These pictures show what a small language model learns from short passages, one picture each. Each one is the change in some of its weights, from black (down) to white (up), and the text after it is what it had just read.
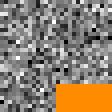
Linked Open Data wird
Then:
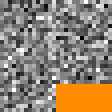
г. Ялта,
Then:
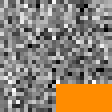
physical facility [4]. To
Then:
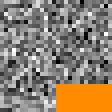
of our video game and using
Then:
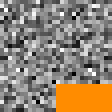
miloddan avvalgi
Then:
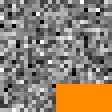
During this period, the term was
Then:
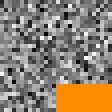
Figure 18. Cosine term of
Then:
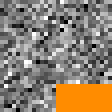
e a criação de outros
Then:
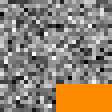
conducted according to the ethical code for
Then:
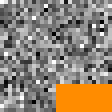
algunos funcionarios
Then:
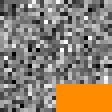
of Industrie 4.0.
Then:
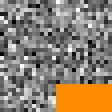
video is rather plain to
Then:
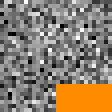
of these metrics are applicable to
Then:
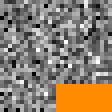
most important findings and conclusions of this
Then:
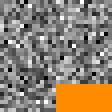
e difícil. Em
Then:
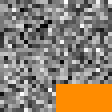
the binary solvent systems
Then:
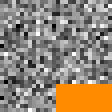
instance of US large-scale
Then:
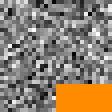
those small business in order smes to
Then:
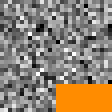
consortium for developing standards
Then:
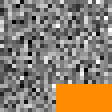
de actuación en las zonas
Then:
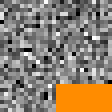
una mayor vulnerabilidad entre
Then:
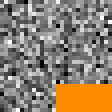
Austria project (see
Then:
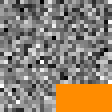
to a more disadvantaged
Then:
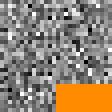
аниқ натижалар;
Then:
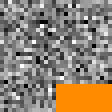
highly vulnerable to food
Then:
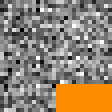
to evaluate the effect of viscosity
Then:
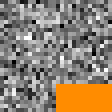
Figure 2. Upper panels
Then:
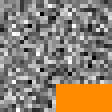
с помощью
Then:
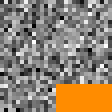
visto que “foi
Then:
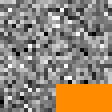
1 are shown in Figure 14 with
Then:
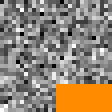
em competências preexistentes ou no
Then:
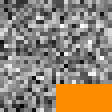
recorded positive outcome
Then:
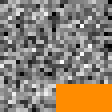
through document analysis such as the Government
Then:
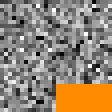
the Italian Statistics
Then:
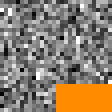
traditional festivities, because it
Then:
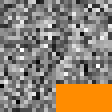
Ethical Committee in
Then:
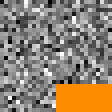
features for authentication of
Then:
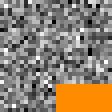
начала прорастания
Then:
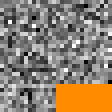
Delay, bandwidth
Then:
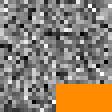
undagi shaxslararo
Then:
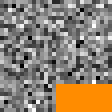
смешанных форм
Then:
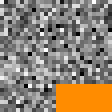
acuáticas, distribuidas
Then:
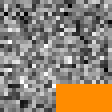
گرفته، به
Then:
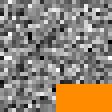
by the Brazilian
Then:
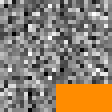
Scoliosis (Spinal
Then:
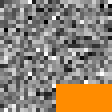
teacher of the Department of
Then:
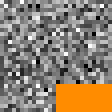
Annotation: This article purports
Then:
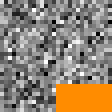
at sea. This function is a part
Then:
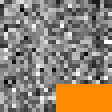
based on the data of scientific and
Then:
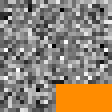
maximized moisture resistance
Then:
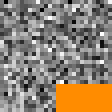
the fuel performance codes are
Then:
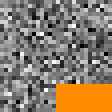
M.; Gausemeier,
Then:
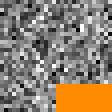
controesempio è
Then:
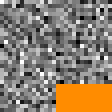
kontekstlarda turlicha
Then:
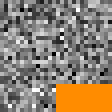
problema, a los gerentes
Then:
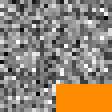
shows three messages: - A
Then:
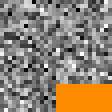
ya'ni raqamli
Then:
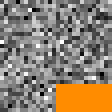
now. Pharmacists as health
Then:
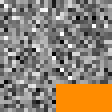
the mean scores in pretests.
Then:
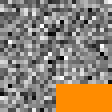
maktablarida amalda
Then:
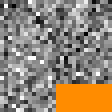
just 5 and 95%, respectively.
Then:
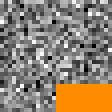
Atua profissionalmente na
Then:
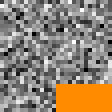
m³ per year, that is,
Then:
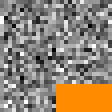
so that only your slave
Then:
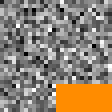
kreativ fikrlash va
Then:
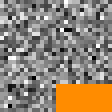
ligand complexes : The
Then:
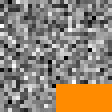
does not exist, another identifier will
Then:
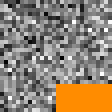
la transgresión que representó para
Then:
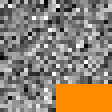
von Daten, z.B.
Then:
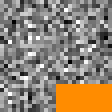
Rio de Janeiro ou São
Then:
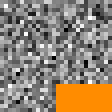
40) Як видно
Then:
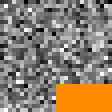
further studies and job applications. An idea
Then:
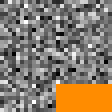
of organotropic toxicity
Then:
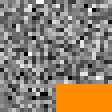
державних установ)
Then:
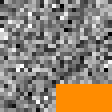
tomonidan ham vizual
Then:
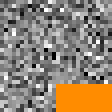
no tratarse de un
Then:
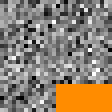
return reg ```
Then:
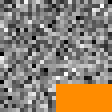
huquqi, jamiyat
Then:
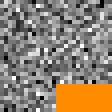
pedagogy of teacher education.
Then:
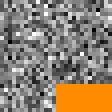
buzoqlar ulushini
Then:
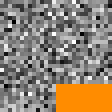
bring with them a variety of
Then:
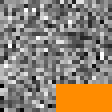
explicativa de tudo o que
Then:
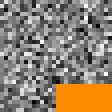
of Dentistry Dental
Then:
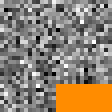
REVISED **Risky
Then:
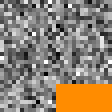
ilmiy mushohadadan
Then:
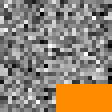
display the results of experiments
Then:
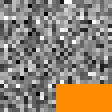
el cambio y la transformación de
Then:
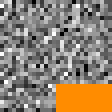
The simulation results verify the
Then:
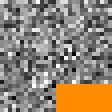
strengthened by performing the statistical
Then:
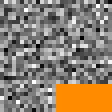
and required work modifications were the factors
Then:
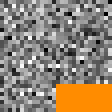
the relevant information about their presenting
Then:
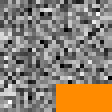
A través de la ciencia
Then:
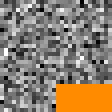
are serogroup-specific and
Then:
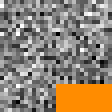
– TAVBAdir .
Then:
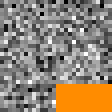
a wave form of sine. The
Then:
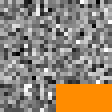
uma instalação sanitária
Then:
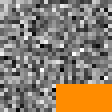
and indicators set forth posed a
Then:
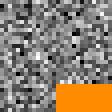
↑Generation of
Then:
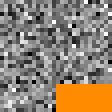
a discretization [4],
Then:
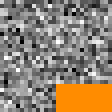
on this call to full humanity
